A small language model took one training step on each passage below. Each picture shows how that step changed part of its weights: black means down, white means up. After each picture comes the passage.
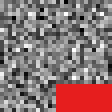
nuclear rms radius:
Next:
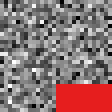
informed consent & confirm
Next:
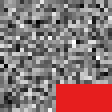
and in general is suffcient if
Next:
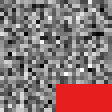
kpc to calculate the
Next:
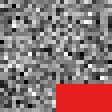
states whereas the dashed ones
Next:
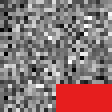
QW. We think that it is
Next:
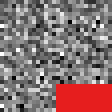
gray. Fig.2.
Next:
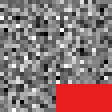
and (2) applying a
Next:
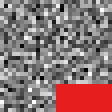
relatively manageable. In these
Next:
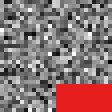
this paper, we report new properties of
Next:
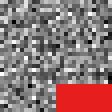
models with implemented plasticity
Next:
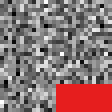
Candidate Data Table}
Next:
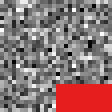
1. A formal specification based
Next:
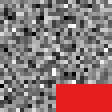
suggests that strong magnetic
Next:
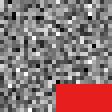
extend the notion of Wilson
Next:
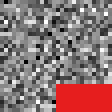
transition, the temperature dependences of
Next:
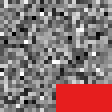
For other settings, when a
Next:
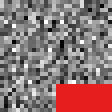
itself is a set of variables that
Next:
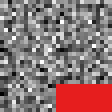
kinetic energy term $v
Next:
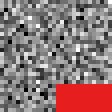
i.e., the spin of an electron
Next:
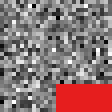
\alpha & \beta \cr \gamma
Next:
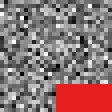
and a cursor was rendered
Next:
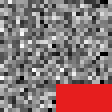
weighted average outdegree,
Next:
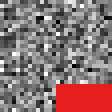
look direction, 3) the
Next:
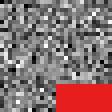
for 98 molecules on the
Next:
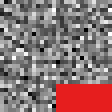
dashed lines correspond to relatively
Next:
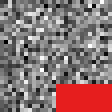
For the finite subregion
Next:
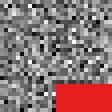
beam along the \axis{y}
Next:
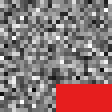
as the amplitude may not
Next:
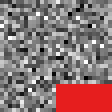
the resonance where the signal,
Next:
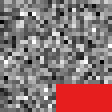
2 shows the result for $A_0
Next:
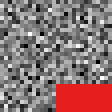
to the standard KNBH
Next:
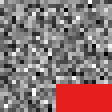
spectra, see an example for
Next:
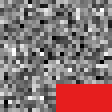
mean-field. We present a
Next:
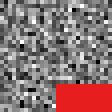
phase (red), MBL phase
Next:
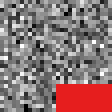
the singlet channel. Taking
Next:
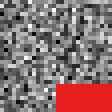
8 $\sigma$ level. This
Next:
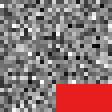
due to the fact that the pairs
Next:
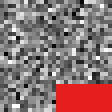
blue) to the latest
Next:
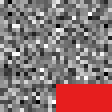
the extent this is possible.
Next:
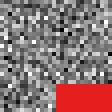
the worst case cost of
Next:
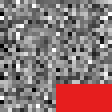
of \begin to the number of
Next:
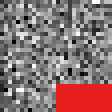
CSNS operates in
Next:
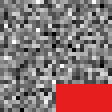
J. Myers, C.
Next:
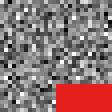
financial derivatives
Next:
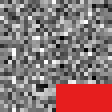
that both magnetic fluctuations and
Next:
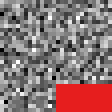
regularize at the high-energy
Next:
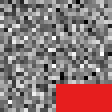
a plane wave along the surface and a
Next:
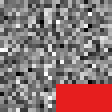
decay has not yet been measured
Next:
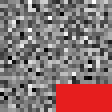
Improvement of this set
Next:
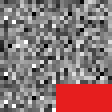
### \begin{equation}
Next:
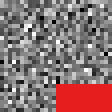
has been shown to influence
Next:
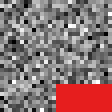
sizes. We refer the
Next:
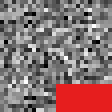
manner. While there is
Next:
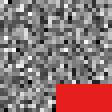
appearance of unphysical solutions
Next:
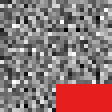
or the fact that the combination of
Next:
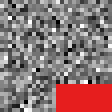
from the AGN. O/H
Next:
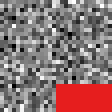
case, the neutral color
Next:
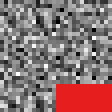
projections. Moreover,
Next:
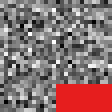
SIM images. The results show
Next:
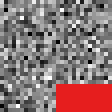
dissipative energy in the case of
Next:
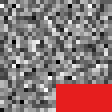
classic-graph (d)
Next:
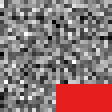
functions of a SoC designs by
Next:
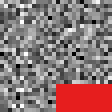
The PDF $P(x)$
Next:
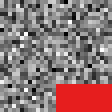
sequence tagger. That
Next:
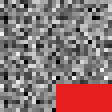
not exceed the limit value of
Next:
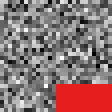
Written informed consents
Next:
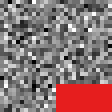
the effective albedo of the
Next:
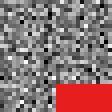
photocurrent: (i) The
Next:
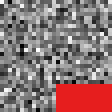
variables that get instantiated
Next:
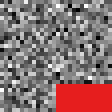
to other agents from the same class.
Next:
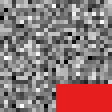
secondary photon (i.e.,
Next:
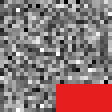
100 $. This implies that
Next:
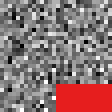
centre of these data based on the
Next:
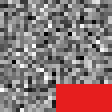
The reflection of X-ray beam
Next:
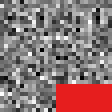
times that may not align with the
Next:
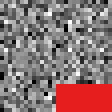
why we focus on the
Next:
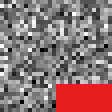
describe the data, which are
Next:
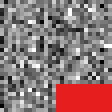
values of $r_{\text{D}}$
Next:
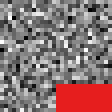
snake clusters of type
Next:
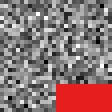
the wavelength of the emitted
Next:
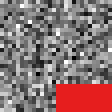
content in the broader
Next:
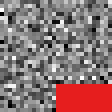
liquid is inherited
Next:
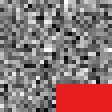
energy and small momentum transfer.}
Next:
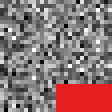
empty resonator state to a
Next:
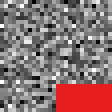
a lucid examination of
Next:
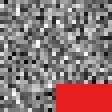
between the cooper pairs between
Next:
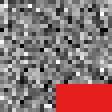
model performance is relatively weak.
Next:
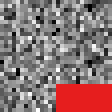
some number of hypermultiplets
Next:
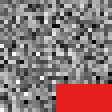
flux tubes, with one
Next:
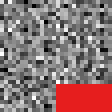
Brane Algebra
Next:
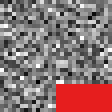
in both habitable zones
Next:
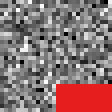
we simulate matches between
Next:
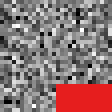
gel that is slightly
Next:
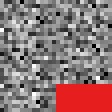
write from scratch all
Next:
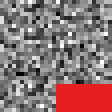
expansions have been worked out
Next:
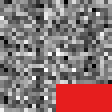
can provide a valid
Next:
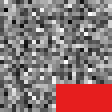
Tokyo. This study has been
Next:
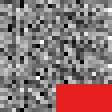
EE system, because of the
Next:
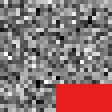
Cantalupo et al.
